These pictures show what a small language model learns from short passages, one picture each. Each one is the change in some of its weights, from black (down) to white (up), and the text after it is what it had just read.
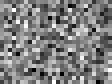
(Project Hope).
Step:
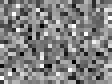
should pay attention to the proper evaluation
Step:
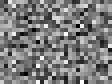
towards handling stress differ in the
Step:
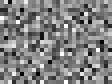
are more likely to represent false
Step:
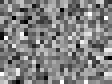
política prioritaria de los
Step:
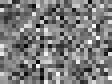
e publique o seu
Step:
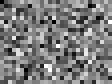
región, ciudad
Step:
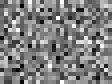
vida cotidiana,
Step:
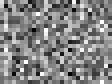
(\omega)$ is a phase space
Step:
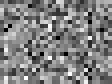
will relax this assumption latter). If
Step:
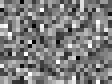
in \eqref{action2}
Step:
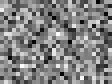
(MMSE) и
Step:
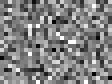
Blueberry No.
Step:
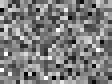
a group than both the low
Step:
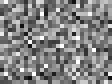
depends mainly on blending the original
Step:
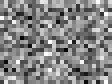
y superar posibles
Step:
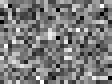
success as evidenced by a
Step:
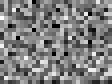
to first calculate the following partial
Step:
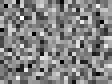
²⁴ Monismo é
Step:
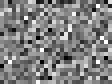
га, фосфор
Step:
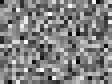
[Текст] /
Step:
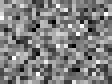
with professionalism variably understood
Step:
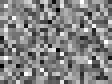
Palabras clave:
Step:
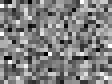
an $M_1\times
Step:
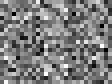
euros a été
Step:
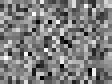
given the downward trend in the
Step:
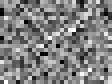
prior scholarly publications on
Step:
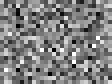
the generated feedback are shown in Table
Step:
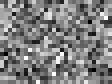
the intestinal barrier, that
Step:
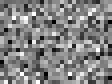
Leeuwe et al.,
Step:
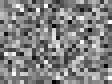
were found to be key predictors
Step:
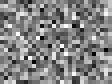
and S4). Regarding
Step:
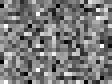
foi levantado que
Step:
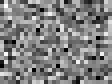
mitigate the ISI. In
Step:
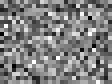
the rapid switching between them
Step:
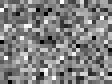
double-divergence inside
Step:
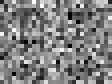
de interés, al país
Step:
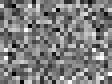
detail below. We maximize
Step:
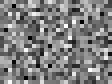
field and for different temperatures. Although
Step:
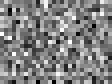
with various benefits and is the key
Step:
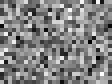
to solution-based DNA sensing,
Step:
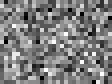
tree-level diagrams with internal
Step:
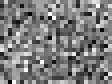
α va to'g'ri
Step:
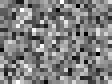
prepare the infant for
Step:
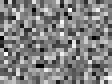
peels sample and mixed sample
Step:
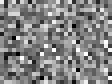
halen, dan kan
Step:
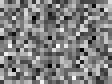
important to note that different stakeholder
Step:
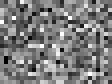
turli xil moddalar
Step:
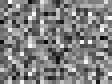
Greenhouse Gas
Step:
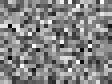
accretion rate $\dot{M}$.
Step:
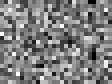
with the large test set) and
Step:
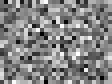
facility (on the left)
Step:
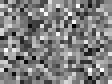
excellent durability due to
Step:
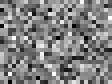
to establish energy exchange among the
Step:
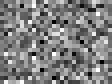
panicles, fruits
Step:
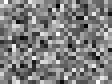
que a elevação do
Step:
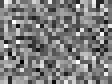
meaningful statistical comparison. } {
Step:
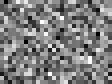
left--handed coupling of the
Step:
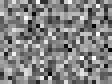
ислама и такой его
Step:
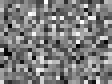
structure our exploration of the effects
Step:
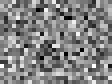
complex relationships between economic, social and
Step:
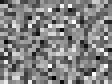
the light scattering process, the total
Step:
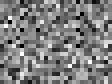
\end{equation} where
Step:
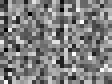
the Polhukam PMK
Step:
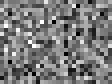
constraints are first written as a
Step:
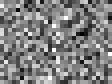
ҳолда юзага
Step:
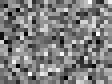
M, Lechleitner
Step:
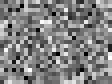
a potential for $\alpha$,
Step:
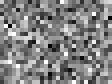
which is operated by the
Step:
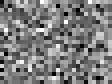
servir efficacement un large
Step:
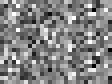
is not proper and due to lack
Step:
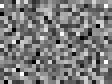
dépenses publiques
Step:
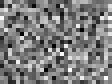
the computed Square Independent
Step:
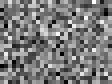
aid, independence of
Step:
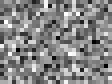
simplicity is not to
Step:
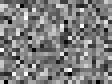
appear in this expression), we
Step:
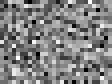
Research Fellowship.
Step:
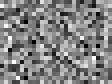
the total potential. In a similar
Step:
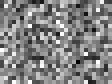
Республике также
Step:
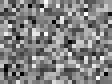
operations can be improved depending on the
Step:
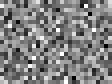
tested using the MOABB
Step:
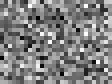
raida*: M.
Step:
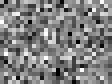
isi berita secara
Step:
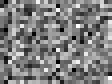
patients et leur jugement
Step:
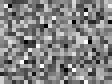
not a statistical fluctuation, this
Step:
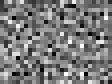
To measure the eclipse
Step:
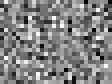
state. Typically,
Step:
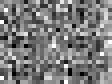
de acrílica,
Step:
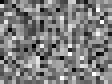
infinite lattice limit. This suggests that
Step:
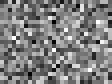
satisfies \begin{equation}
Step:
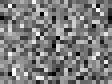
describe the constituents explicitly
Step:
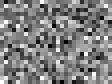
very small black holes, the
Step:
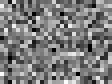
the interacting with real world,
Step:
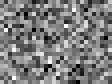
always compensate to give rise
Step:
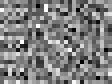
with the firm's operational
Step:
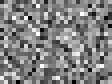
circuit designs. 5) While
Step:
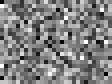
for shorter critical path
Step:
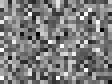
binding, they need to
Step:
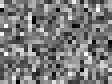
concluded that there is no significant
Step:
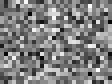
layoqati, ushbu
